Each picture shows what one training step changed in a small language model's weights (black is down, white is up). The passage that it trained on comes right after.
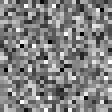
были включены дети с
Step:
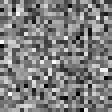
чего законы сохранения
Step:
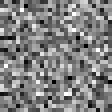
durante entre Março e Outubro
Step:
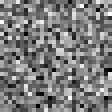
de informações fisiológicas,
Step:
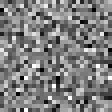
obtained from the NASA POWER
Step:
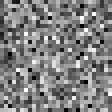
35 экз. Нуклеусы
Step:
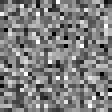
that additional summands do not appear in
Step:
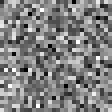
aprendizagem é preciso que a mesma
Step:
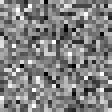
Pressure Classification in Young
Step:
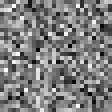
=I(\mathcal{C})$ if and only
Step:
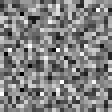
that, among various forms of education, distance
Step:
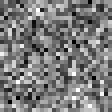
is annihilated by an
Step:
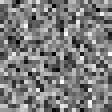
regions, we also observe convergence, except
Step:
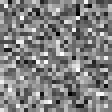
Escola de Música da
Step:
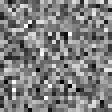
$d = 3$) boundaries.
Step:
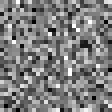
and the result, accompanied by
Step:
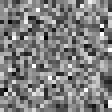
a high level, every shape that admits a
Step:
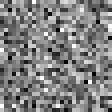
haydagandek», Sohibqiron
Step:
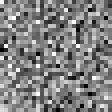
también la filosofía de John
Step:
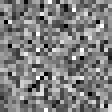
o de barrido territorial, como
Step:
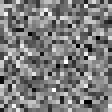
comes from Lemma~\ref{lemma:
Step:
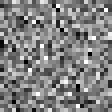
Edip at sırtında
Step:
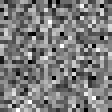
is solved once at the end of the
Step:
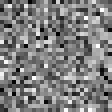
- a. Mereka yang ingin
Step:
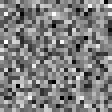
obra A obra é sobre a nova
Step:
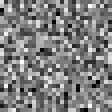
CPSWF expansion coefficients of
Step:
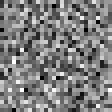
a PINN output can be
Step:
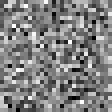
for the implementation of filters in
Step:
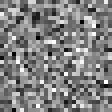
\begin{abstract} We derive lower bounds on
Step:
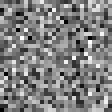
principal del modelo predictivo para la venta de
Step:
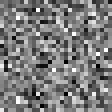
і визначають рівень
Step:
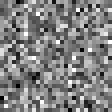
for $w$. It is easy to see that
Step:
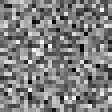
discuss noise filtering from sensors.
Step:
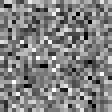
of Theorem \ref{t3.12}
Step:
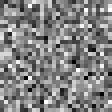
Rubens. (Org.). A
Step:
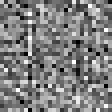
взаимоотношения в
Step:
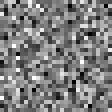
that $\, \mathcal{F}$ is locally
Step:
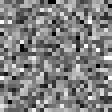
a ação de um **hacker**.
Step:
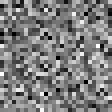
türüne göre,
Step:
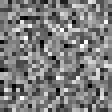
vazifalarni bajaradi. Bunda
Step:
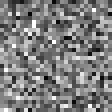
the study indicate that a promising direction
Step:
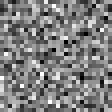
than $\AI(A)$ in place of
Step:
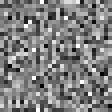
Sriwijaya ²⁾
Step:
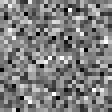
частиц при использовании различных
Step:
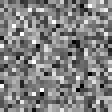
use basic form $k=13$, with
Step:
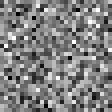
tails on the generating function of a
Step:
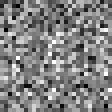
By Lemma \ref{equive}, if
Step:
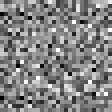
suo ambiente, in un mondo che
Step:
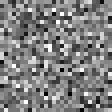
deste estudo é avaliar a
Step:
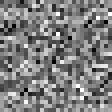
maiores custos operacionais e apresenta
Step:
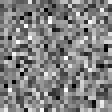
for non-smooth potentials $V$. It
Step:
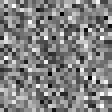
2.4 раза длиннее
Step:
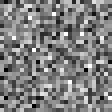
інституту імені В. Г.
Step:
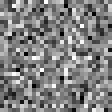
$s$, there is a unique directed path
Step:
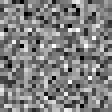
Montréal: Presses de
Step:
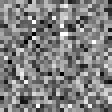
ruxsatsiz foydalanish taqiqlanishi
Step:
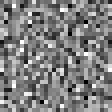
nontrivial elliptic elements, one has no
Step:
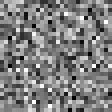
внедрение новшеств,
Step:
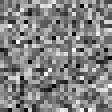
Pour apporter un peu de
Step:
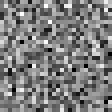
dengan jumlah siswa 36
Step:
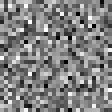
\edis The following theorem holds true.
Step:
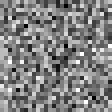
THINKING OF YOUNG
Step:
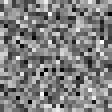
agullas; pero á mi no
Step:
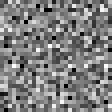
The radius of this ring-like geometry
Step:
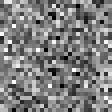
DEVELOPMENT AND
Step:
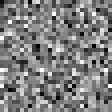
induction hypothesis implies that $$ |Stab
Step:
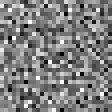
отличный вариант.
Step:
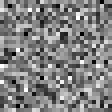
o`rganadilar. Xulosa.
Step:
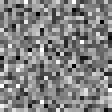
justiça socioambiental em
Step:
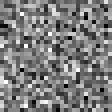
II – Feruz homiyligida
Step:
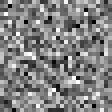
\cite{KL79}; moreover the
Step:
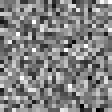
disclosure of the phenomenon of
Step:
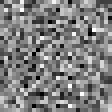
a los estudiantes qué es un
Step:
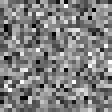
maydonlarining darajasi jadvalda
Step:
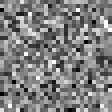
\eqref{eq:Model} in the
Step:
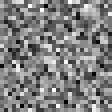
establishes that $f$ has a right
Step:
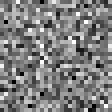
K $, given by complex conjugation in each
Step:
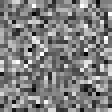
to these derivatives, we will assume that these
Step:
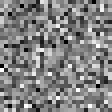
rank of the relevant boundary matrix typically results
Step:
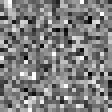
língua do professor, à
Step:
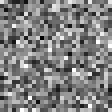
bolalikni muhofaza qilish,
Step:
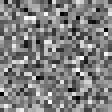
give examples for which the hypothetis
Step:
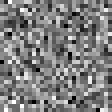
set sequences cannot exist in this case. \smallskip
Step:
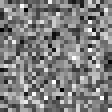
mit Identifikatoren zur
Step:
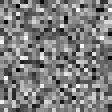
$\hat\da>0$, because of
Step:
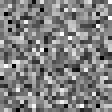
cases, where the maximal norm plays a
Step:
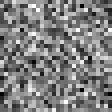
obesidad fue el sexo
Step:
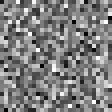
under some algebraic conditions, including notably the
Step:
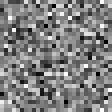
1 \le k \le n$, if
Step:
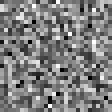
the computation \begin{quote}
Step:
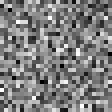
grupo Grupo de simulación
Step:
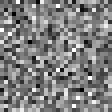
peut remplacer la longueur
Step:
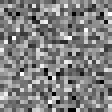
отнести практически любой
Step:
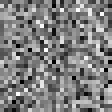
qabul qilish darajasi ham ortib
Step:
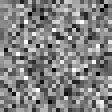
wheat and maize canopies
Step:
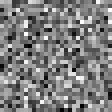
case it also follows that the manifold is
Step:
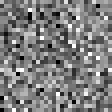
wakaf sebesar Rp 60
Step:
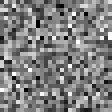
2.5 микрон, которые
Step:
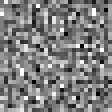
metrics.\footnote{After this paper was
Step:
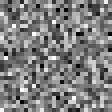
bilan o‘ziga xos imkoniyatlarga
